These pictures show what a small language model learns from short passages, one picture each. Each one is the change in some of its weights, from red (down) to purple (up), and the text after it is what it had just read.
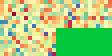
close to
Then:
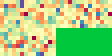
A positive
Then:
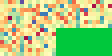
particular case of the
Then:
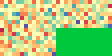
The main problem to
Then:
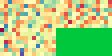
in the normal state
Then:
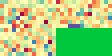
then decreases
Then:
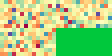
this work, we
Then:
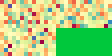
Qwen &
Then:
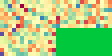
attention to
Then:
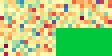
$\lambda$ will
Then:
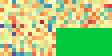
the known
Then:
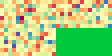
two smaller
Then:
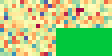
lie in an
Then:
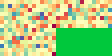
to interact with
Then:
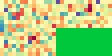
twinning of
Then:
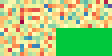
finding a
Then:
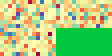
composition from
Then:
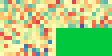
the value of the
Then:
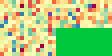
unlike other
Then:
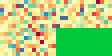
red line)
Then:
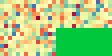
issue at
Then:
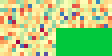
such data.
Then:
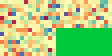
that only physical
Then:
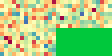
of our results in
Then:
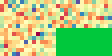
more freely even
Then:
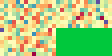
a unitary
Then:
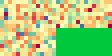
mobile node
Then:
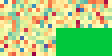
field power spectrum
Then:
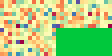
We can conclude
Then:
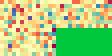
about general quantum
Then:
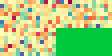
calculations also show
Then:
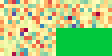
an upper
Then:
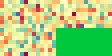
theory band structure
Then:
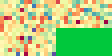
rates with
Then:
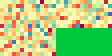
predict Get
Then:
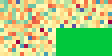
the spectrum. This
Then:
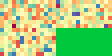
style for
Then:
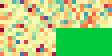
the gain
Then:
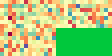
gluino in
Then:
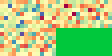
measurement. It
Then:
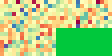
size as discussed
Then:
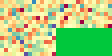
with the event
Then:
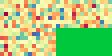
is given by the
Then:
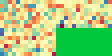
the SAW
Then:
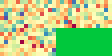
further consideration
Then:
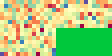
the combined complex
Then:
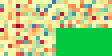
is supported by
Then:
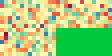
momentum to the
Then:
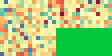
spectral analysis
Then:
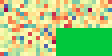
for our sample,
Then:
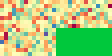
to the final
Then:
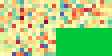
second Chern
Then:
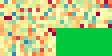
mechanism with
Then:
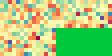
the above properties of
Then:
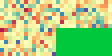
a compelling
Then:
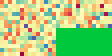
The magnetic charge
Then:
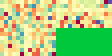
is directly
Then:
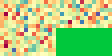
a base
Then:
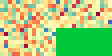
the potential will have
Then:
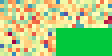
the dynamical
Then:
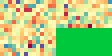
the {\em
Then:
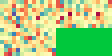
reflections to
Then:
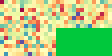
Thus, the
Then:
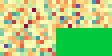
be used to
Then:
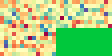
describe gravity
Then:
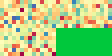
ions are
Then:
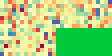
due to surface
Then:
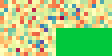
observed interval
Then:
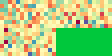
the HNL
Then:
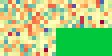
the interaction of
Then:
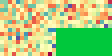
the initial and
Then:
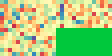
follow the construction
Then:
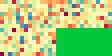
initial conditions for
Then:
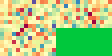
Q phase) with
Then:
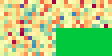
(space) at
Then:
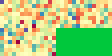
unit to the
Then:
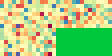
one is led
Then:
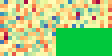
been the observation
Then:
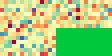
model developed
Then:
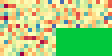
mass poles in
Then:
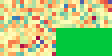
did not
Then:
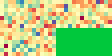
$\lambda$ and
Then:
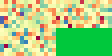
because in both
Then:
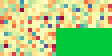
but by other
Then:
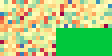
energy has been
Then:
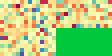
are pairwise
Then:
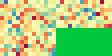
consider random
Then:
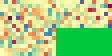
important that the information
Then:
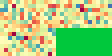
thermal and
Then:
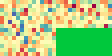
assessment in
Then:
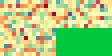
function improves
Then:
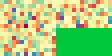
this by using
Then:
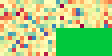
systems. The
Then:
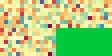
who has a
